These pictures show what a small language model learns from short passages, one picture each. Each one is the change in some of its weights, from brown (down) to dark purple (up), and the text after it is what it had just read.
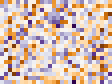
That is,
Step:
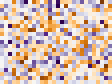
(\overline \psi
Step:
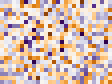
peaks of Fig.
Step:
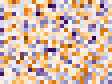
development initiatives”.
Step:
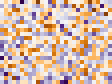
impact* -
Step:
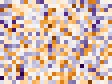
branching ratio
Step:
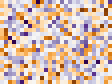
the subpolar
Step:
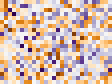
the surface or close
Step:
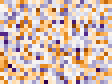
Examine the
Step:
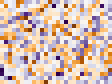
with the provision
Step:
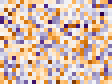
and Michael
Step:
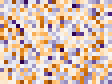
SE) or
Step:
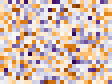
scale, which we
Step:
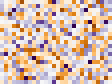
number of adders
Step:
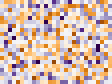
impacto social
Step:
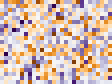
The amount of
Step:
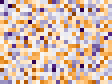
spurion fields
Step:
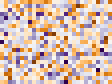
front, wind
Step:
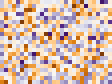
all levels and across
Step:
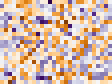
sound schooling experience
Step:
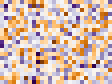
para o tratamento
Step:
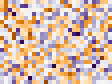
the challenges; and
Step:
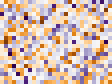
davom etishi
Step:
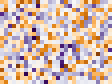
nature of the
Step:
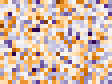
to develop more detailed
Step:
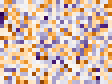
and proper assessment of
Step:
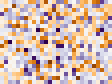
energy of our initial
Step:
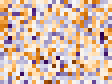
a cluster containing only
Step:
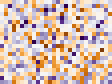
separately connected to
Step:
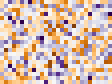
is finite in the
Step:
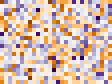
city not in S
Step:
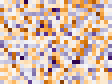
son: -
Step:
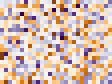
in. This
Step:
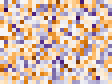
and close to the
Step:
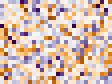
the WHO
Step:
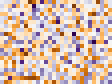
at .05 level
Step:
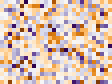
terra. A
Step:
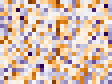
is caused due to
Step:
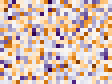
classical analysis but also
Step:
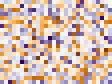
4 \cdot
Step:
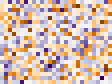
but we cannot treat
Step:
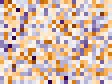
Issue on
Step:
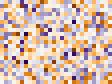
Disaster Risk
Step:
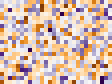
wall thickness.
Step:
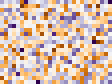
simple percentage method.
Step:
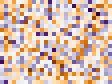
plates were prepared
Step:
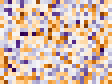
the Swiss
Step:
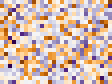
the mission.
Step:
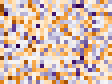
Figure 5, for
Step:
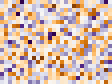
large scales might
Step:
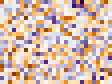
parameters, especially the
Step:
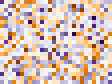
immersion into
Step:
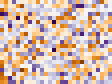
image model, a
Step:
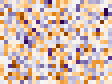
of wear of
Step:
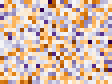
was higher in the
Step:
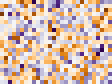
paper we explain few
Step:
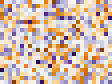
principal components obtained using
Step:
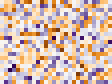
with slight heat.
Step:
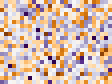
of the walk
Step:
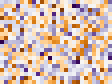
deals with the
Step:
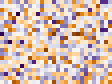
fluctuations which are present
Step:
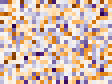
die Tatsache
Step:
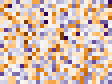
than in males
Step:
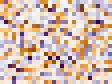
at lower count
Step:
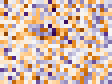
equally good performance
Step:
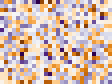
Satisfaction and
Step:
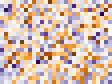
requests termination
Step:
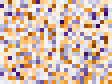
statements are considered
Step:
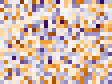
Waste Management
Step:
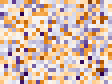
"CC by
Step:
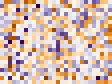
provided as well as
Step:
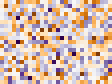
fact that the gap
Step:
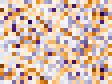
machine learning;
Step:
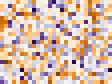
to a tree level
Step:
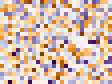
with respect to three
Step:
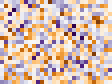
and playback issues
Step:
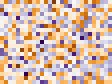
signal and the background
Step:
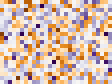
particularly suitable for
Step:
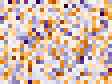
of the library
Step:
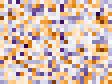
course our model does
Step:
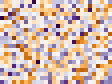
horizon composé
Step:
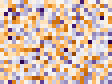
4 is the overall
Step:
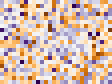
for discussions.
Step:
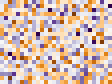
No entanto,
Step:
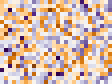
obtain the class
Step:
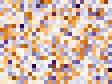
cases even larger
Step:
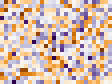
his computer to an
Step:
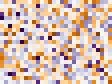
cuando se
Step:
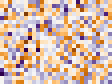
pensar en la
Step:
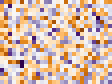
compile a
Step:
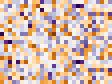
are presented, as
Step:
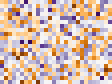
level we pray
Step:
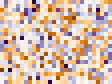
process of their
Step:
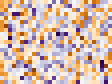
a reasonable estimation
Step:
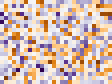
network is initialized
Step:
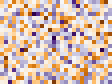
operations to the
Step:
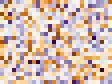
do not affect each
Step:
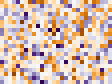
by the International Institute
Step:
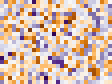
regard to women
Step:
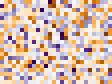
was investigated in the
